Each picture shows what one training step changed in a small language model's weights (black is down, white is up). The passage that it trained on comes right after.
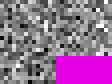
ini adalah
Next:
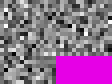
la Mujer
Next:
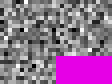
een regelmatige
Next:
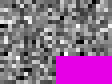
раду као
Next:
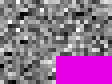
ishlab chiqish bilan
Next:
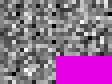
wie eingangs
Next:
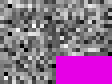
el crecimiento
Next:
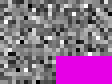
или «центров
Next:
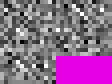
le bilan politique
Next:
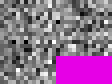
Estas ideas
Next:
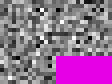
een nationaal
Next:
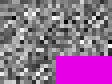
yoki zangori
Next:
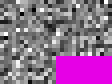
superior da
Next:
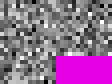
a oportunidade para
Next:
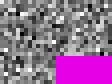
a pressão de
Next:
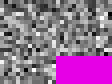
ocasión. Con
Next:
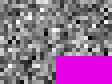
de izotopie
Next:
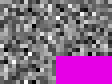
В этом процессе
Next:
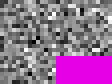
em animais mais
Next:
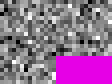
Sulton begim
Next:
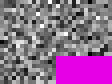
prin intermediul
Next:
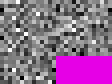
DCL en la
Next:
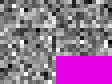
sediment més
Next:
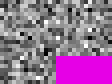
bestaat aan
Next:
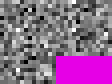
наситеност и
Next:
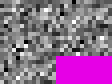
Д. Х. и
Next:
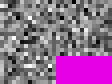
бўлган 12
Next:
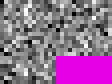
¹ Es wurden
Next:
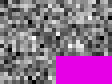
Mohan Royning
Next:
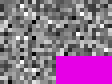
het opzetten van
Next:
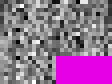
de seleccionar
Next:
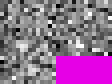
Rubio Rosas
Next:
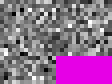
esperava algo
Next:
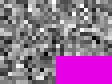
pousada e a
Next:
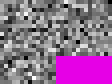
population loci
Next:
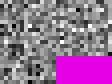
introdução da
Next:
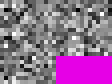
tabulados no
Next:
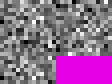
10]. De aceea
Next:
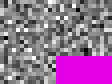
o estatuto da
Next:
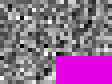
ochiq qismlari
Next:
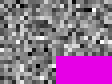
Over’, ou
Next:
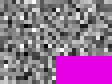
tarafından ve
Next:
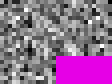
se asocia a una
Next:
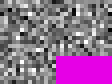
begarorligi va
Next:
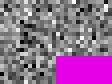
совсем иные
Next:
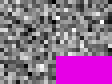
of the ESG
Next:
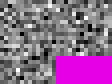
не тільки на
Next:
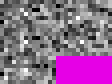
tana jazosidan
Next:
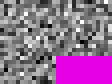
Fundo, v.
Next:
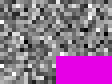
qiluvchi muhim
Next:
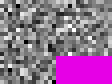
EMBL às
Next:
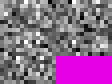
направлены на
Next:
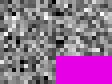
morar, ao
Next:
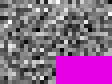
article under the
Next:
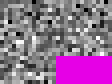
hám hayal
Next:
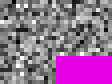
jinoiy modda
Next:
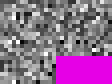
aplicaciones en
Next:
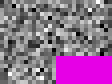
com a norma
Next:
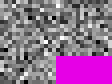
resurslar bepul
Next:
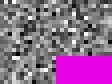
для прикатки
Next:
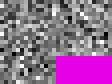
sintetizado na
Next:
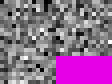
e com a preservação
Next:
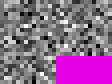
й фізичну
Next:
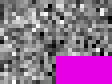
expresado en el
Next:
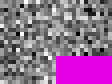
esistenti, dai
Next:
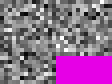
*La función
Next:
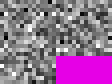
qilmoqda. Bu
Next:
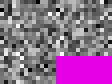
sin perjuicio de
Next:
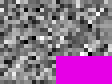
va materiallarga
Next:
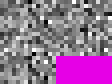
yang tinggi,
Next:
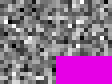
seguro, já
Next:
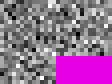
limites de
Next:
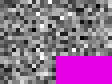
procedió a
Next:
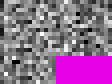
та скелетних
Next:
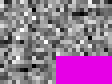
mas também necessita
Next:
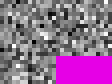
tanah kas
